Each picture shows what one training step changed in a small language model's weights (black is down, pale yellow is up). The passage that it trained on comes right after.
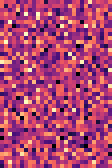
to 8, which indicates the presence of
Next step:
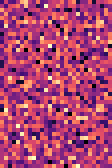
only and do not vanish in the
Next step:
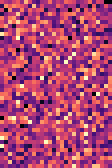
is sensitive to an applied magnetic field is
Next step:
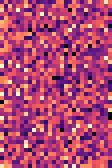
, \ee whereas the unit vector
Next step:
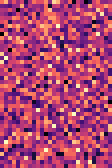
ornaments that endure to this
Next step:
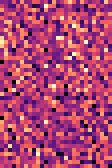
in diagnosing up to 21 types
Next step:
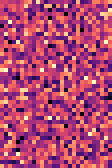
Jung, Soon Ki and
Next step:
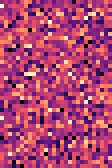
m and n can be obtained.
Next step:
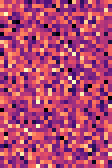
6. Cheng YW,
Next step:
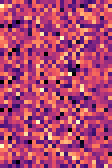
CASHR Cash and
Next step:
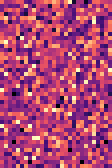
μm. The gate width was
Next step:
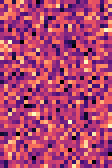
are extracted from the video files.
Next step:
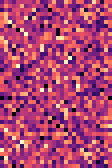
of the matrix, $M_1
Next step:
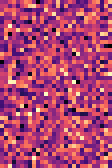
може спорадично
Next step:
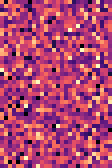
- DataIndonesia.id.
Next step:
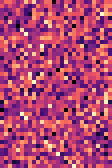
of one channel becomes the input of the
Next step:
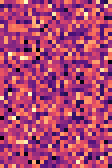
Плачь! Ты
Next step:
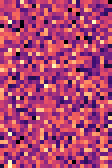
J.: Answering questions on
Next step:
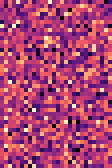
psixologik tadqiqotlar oldiga
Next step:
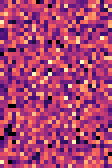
esa ma‘rifat,
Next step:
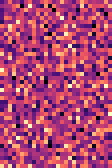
as these are confidently represented by
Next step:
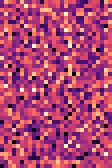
capacitance of the coil,
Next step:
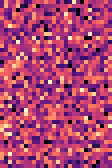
e dá nova numeração ao
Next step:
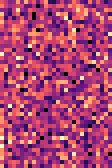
силы юных
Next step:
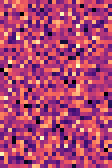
Mais beschrieben.
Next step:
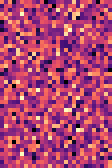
holati, yer kurrasida
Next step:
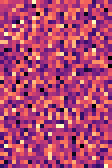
kapitału była
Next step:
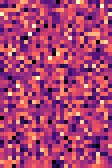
a simple framework for determining the conditions
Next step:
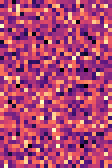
packing of LTA and other
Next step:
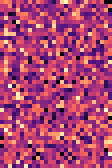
S, et al. Decreasing
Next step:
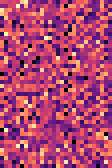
the essence of the complex
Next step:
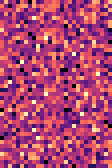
banditry on the West
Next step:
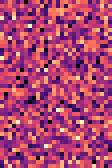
during phone blowing.
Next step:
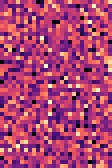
In contrast the irreversible nature of
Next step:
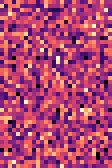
and gender, are used to estimate
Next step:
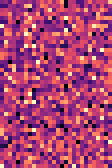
$\chi$, which follows from linearity
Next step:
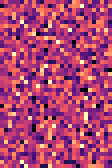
agente formador y al estudio
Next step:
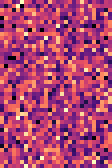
values, the derived value of
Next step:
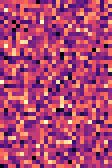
в тому, що аналіз
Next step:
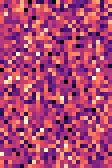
said to be of class
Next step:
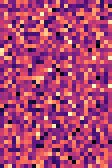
not have to waste time on reading
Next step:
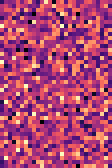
degrees of freedom. The reheating
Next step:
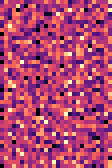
não tenho pátria,
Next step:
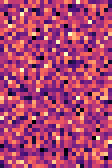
стагнації, а
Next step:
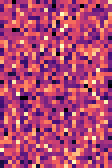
of trauma, recent infections,
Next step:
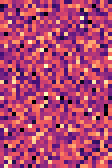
System. In *Global Journal of
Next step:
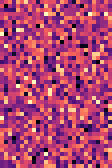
distribution. JWST will mark a
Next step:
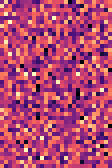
to apply further equitable comparison of the
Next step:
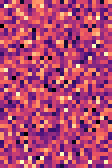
rim. Modality of
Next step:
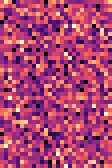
O tratamento farmacológico também
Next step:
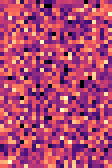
digitais e documentos de
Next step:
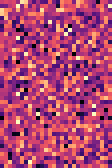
the derivative portion of the system
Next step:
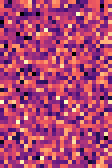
limitations of each approach in the context
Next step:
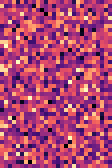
the data. MC,
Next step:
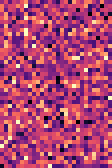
and $\Delta p$ vs.
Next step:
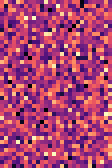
prescribing BDQ for
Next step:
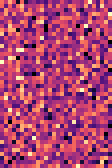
30. European Commission. European
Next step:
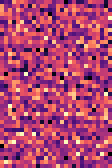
но и помнить о
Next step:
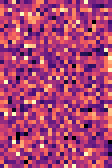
while using the prime critical line:
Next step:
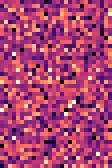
de cada fachada, sendo cada
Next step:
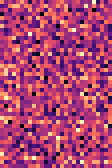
at ways to gather feedback from a
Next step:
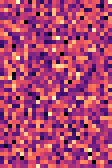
Autores 3. Resultados e
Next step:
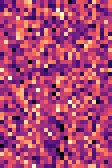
can be said to mean a shift
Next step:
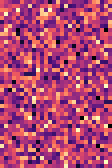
now turn to analyze its behavior as function
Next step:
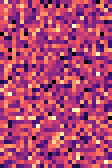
Säuberungen unter
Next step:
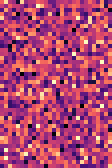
proper lips' support. Corrections
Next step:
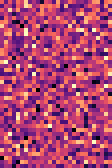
respect to $\bar s$ gives the
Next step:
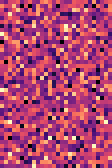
(OBI) classes being defined
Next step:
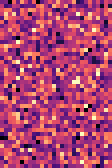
state wide promotion examination were
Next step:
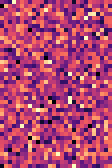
miokard infarktining
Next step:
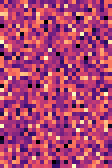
to the simple interface suggested by the
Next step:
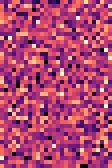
on time. ``Short''
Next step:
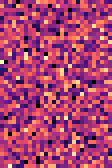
va jamiyat boshqaruvidagi
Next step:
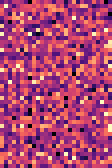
dalam membiayai sekolah
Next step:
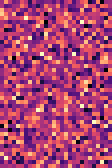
from their experience. Collaborating with
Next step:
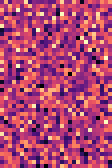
case, \emph{only}
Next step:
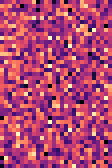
increasingly complex patterns in the EEG
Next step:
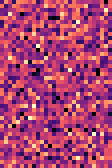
"light" are always intertwined
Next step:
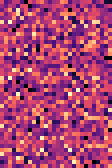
orqali o‘quvchining ana
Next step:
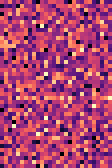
in hospital facilities, with the
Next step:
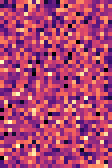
properties of the soil. As a
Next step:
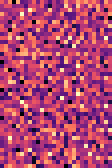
van de administratieve
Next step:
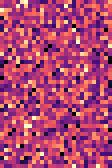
the state-of-the-art
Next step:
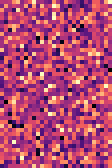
variable Types of FACTS
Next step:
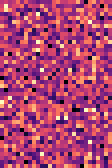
belgilar tahlil qilindi.
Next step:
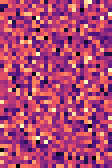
3. *Hupena
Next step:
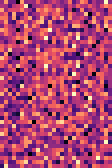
of livestock and
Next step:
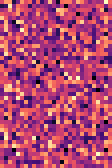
observed in other halogen bonded
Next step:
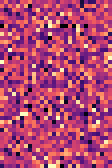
M KOH and the calculated
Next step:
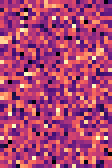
only an approximation of what would be obtained
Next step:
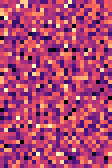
the triplets $(0,
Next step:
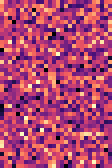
pH concentrations of 2,
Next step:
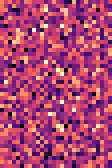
macro lenses with optical
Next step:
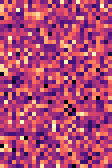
the same time, clearly identifies the
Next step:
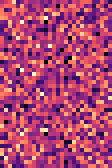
Full Professor of the Post
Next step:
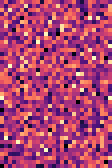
basins and to the nature of the
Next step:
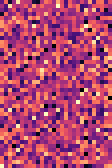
similar to that used by previous papers
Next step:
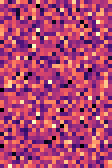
eficiente de tecnologias
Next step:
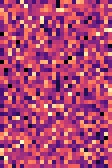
of the existence of non-trivial
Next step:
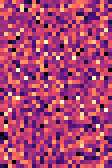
"Course Reader on
